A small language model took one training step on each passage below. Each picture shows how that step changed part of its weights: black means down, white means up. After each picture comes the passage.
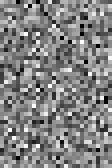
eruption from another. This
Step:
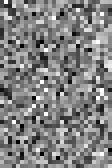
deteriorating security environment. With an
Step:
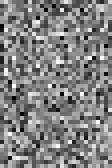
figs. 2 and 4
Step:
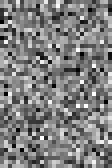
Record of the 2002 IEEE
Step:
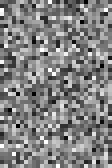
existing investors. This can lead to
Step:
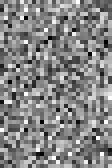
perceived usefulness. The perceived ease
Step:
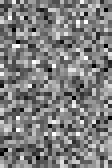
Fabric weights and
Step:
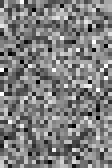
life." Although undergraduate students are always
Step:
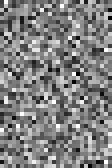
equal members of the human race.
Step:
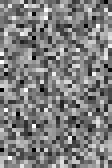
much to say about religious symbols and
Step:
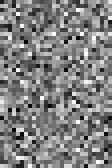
food and other things are meant for
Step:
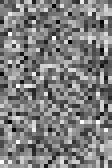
as transcript levels increased after 4
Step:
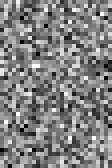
naturally only in plants and may provide
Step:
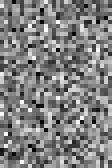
JP; Condell,
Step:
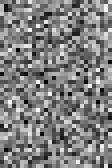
and phosphorus content of
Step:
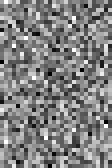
of data fitting in sorption
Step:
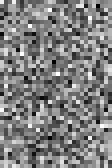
in particular, we observe highest levels in
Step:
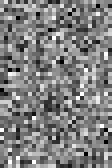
entire row is dropped.
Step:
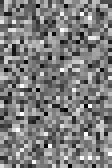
models that help conceptualize the basis of
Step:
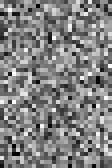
rest mass and derives a
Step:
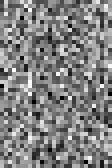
factors of economic and social development of any
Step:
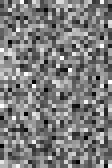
in asymptomatic type 2
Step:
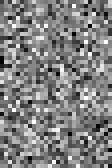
Preferences i r e p 1 2
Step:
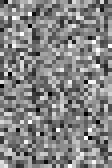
disease and other factors (Agbor
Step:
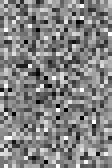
SP, and FB provided literature
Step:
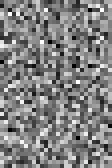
flexibility in selecting proper element sizes for
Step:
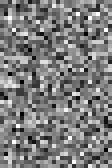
first layer and three nodes in second layer
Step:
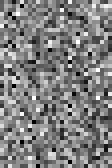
in-person presentation for the general
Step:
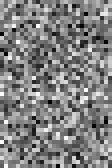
up to ~6 months when kept in
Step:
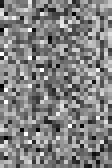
activities namely evaluation of activity processes and activity
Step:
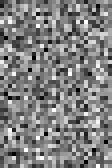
0.10$) is positively linked to
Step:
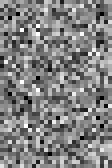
severe soft tissue atrophy at the
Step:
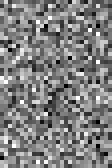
as follows. Specific examples of
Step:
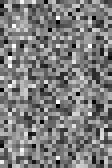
the question about stresses that might influence
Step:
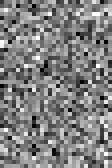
apparently the prime motive
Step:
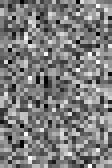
easy-to-use digital platforms
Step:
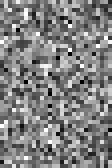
the street, in which entrepreneurs
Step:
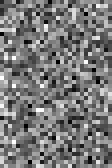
0$. In other words, one set
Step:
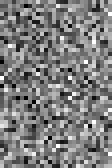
step have also been explained in our previous
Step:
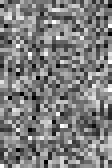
held in Rabat,
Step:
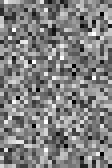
Madras which objective to break the
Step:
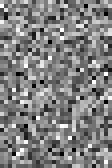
until 2030, even higher than historical
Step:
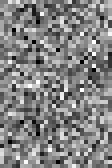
THI was excellent
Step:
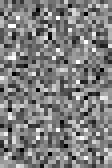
0-1; approaching 1 the
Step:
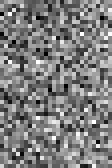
12 Fraud detection software C5
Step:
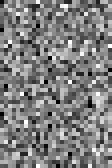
They contribute to studies on the distribution and
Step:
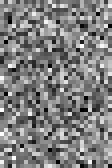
as Role model Innovative decision
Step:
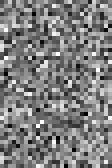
alert signals to farmers based on specific
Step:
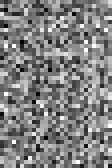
thermal load in the members is $T
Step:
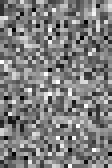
If they move to a new place,
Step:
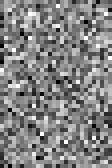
lexicon of the standard documents
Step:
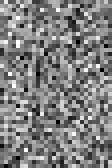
(Figure 6-c and
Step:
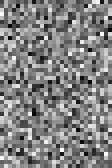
with deionized water and then
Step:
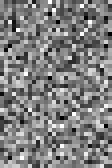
(1) ‘Lawns as
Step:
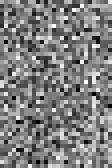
O.J. Synthesis,
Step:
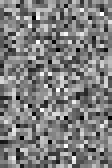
on Language, Literature and
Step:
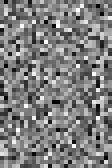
influence the work reported in this paper.
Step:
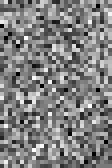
The subsequent frame will be utilized for obtaining
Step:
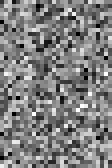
of 60 ischemic stroke patients were
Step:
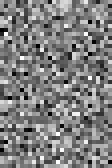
played a major role in advancements
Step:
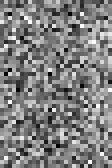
Career development, Employee
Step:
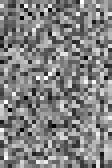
corresponding author on reasonable request.
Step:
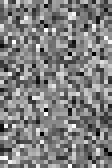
decades, despite the bulk of research
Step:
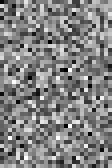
was weak in the periods of political crisis
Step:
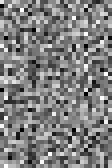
injectable therapy in appropriately selected
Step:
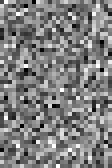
networks can model complex dependencies between variables
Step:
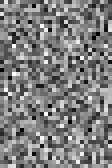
are resistant to injury that could
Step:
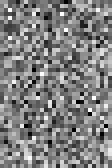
to its pathogenesis
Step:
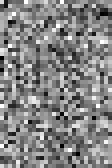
[5, Theorem
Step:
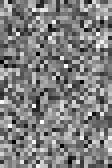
collapse and malunion were
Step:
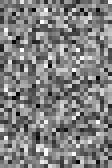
students. Across the country,
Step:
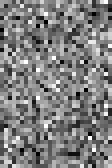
IKEA brand, including its
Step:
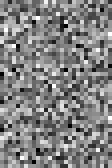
of significance. This shows that there is
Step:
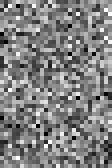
all the more interesting to find that the
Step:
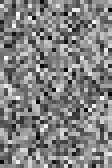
ensure the preservation of ecosystems
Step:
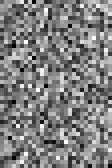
domestic financial institutions and authorities to
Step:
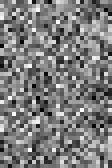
travels superiorly C1
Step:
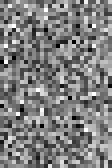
regions or types of movement correspond to different
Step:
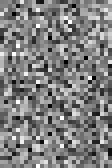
the research unites at the
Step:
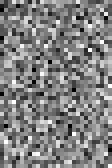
to reinforce the concept of square,
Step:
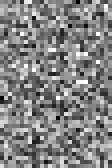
and barriers of telemedicine, and
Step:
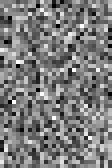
safety Limit State (LLS,
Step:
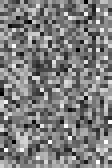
object within this region is compelled to
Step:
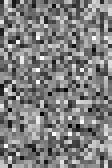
positive tourism experience. A satisfying tourist
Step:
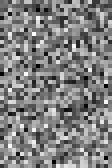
of this article is to provide an
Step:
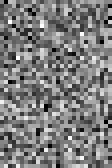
running on an emulator or
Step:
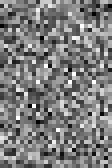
Again the mixtures of raw
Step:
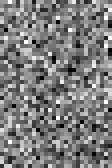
Strengths Weaknesses
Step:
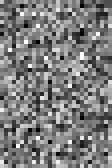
*Tribal Pujas
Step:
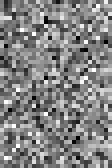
kg/m^3 , the brand
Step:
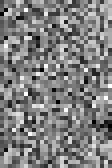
Fig. 6 The change in the
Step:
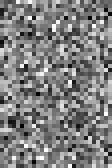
of its formation. To move on to
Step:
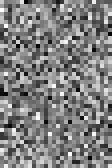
voltage for all modules. This systematic
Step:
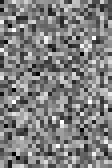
system, high transportation cost, poor
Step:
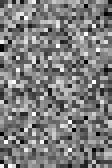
the three soils initially was very different
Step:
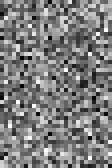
To fix it, the proactive steps
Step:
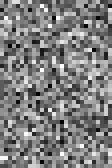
In this investigation, a numerical study with
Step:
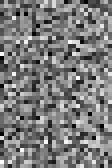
performance of male and female students vary
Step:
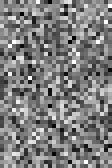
the onset of partial discharges
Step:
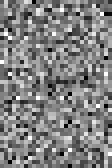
are still limited and often face social and
